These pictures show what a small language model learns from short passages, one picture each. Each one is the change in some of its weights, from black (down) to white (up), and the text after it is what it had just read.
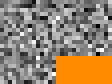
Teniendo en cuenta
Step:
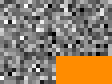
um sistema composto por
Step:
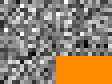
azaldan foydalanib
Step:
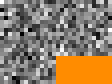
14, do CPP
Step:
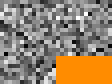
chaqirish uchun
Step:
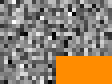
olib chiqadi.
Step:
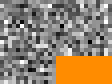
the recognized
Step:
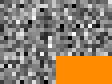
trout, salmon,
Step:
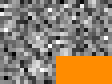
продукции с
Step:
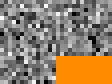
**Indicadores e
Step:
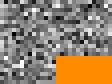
que lleva a
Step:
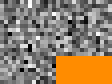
du Covid-19
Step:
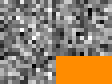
keskinligi yoki
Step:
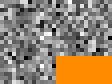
Applied Social
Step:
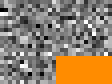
від негативних
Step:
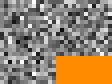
requests and the
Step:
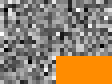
la media es de
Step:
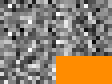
точным методом
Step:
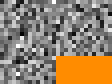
harakat qiladi.
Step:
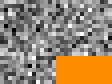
M (SD), Me
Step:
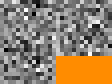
mejor lo que
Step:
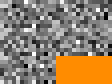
da teoria e do
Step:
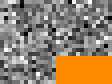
una reflexión real
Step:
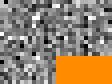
sebuah desain
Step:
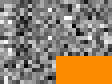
в одном городе
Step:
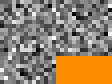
ta'limni tashkil
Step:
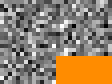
conhecimento sobre o assunto
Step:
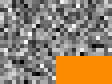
colegas que foram
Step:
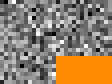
qalamning harakatini
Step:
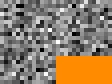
DE ANTONIO
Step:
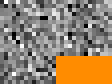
que o período
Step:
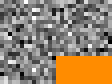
la realizzazione di 3
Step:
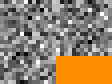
ha visst hva som
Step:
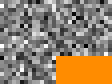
rahbari sifatida
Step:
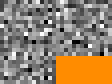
it should be
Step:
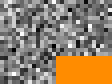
su vida personal y
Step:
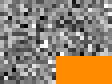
and an assessment of
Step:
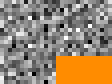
de abuso moral
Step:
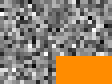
материал. Они
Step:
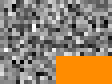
e políticas, que
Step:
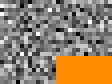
осей, а также
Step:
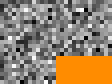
research to see
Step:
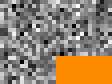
que señala a
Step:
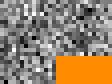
vizual sifatni
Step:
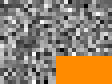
cacheado e
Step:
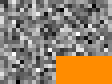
física tienen un
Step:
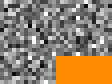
din context, a
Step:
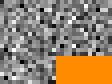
asosida ilmiy asoslangan
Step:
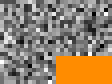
lidar com esse
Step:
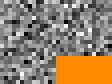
local –en el
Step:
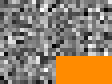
of non-state
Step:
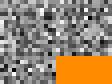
grupos cênicos
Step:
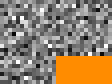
modelos de regras de
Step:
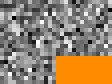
parcialmente revogada
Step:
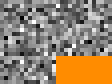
of Uzbekistan)
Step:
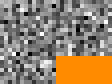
may be affirmed
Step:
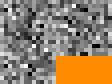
permite que se
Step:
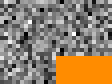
alta fragmentación
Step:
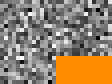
tiivis kuvaus
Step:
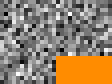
hosil qiladi.
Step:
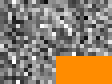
(les personnes)
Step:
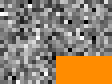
проекта Устава
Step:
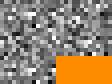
comentários à Lei
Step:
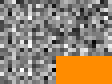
izlanishlarini hamda
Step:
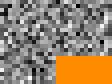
inocencia, ya que
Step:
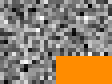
im Folgenden aber
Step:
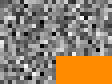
resultados coinciden
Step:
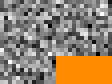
een goed,
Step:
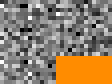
ва амалиёт
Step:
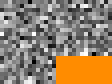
//Uzbek Scholar
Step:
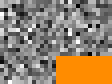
políticas públicas, la
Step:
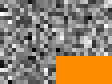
видається те, що
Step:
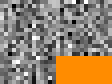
que la aplicación del
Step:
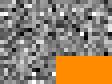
развитии народного
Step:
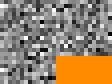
is why his literary
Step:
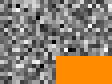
bayani a kanta
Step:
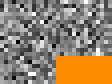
Tod. Для
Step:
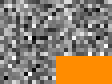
renda, mas buscar
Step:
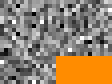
a vágyait
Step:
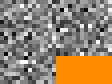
de certification.
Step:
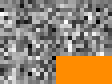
В то же
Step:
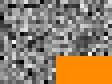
eleştirel bir
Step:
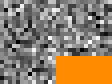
a ser consciente de
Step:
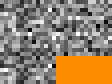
поверхности —
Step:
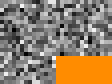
mon - djad
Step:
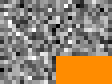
в регионе при
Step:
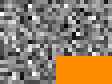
бардош бера
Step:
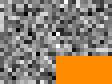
welke verbonden
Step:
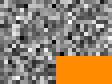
ham ortadi.
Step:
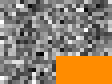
Por ello se presenta
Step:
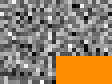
olgani, 83
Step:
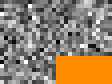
бетона из-за
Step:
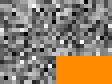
Inklusion DAS
